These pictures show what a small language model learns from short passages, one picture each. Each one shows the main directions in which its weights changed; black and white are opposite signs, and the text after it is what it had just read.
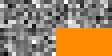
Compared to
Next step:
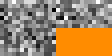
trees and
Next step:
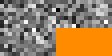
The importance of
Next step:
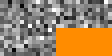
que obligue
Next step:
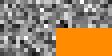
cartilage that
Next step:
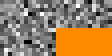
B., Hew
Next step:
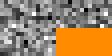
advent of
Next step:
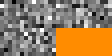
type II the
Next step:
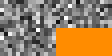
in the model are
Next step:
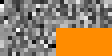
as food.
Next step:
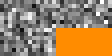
small plot
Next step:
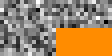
simples até
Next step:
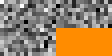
The World
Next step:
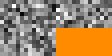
for spectral
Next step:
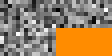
the industry,
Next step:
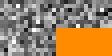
of how well
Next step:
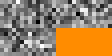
state will show
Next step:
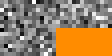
: base
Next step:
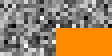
explorar la
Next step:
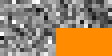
emas, bu
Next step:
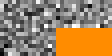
o constituie
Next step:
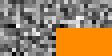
according to
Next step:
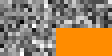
due to
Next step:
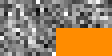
simple method.
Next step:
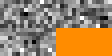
requires a
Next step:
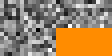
utilization of the
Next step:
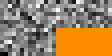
be applied
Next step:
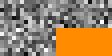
about education in
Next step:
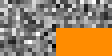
the past
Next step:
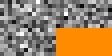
Project no.
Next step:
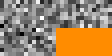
parte más
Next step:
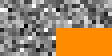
and assess the risk
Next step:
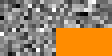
thinner than
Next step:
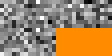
la presencia
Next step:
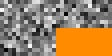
the war is
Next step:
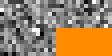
and used here
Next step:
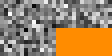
covering all
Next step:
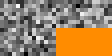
of both CM
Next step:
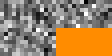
models related
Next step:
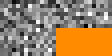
are expected
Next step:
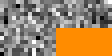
is a phase
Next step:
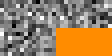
of Proposed
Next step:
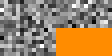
in digital
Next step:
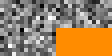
in the economy
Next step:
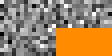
Use Case
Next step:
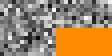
it allows
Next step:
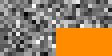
which forces the
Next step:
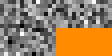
qualitative data
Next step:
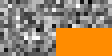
the study after
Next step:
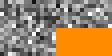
based on cell
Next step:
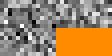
cases of
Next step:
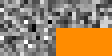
first response
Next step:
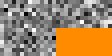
Stab und
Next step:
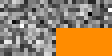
sind die
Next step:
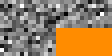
Government of
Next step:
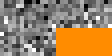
recorte de
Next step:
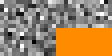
Publik dan
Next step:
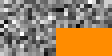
Students who
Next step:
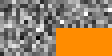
research system in
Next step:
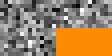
the central
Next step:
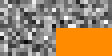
the time of the
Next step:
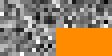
result, it is
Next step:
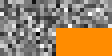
based on the
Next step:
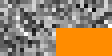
the research output
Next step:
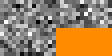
dans le
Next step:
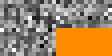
significant difference in
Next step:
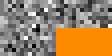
the task
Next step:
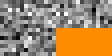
разности на
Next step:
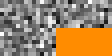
who reported
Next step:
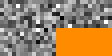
of the activity
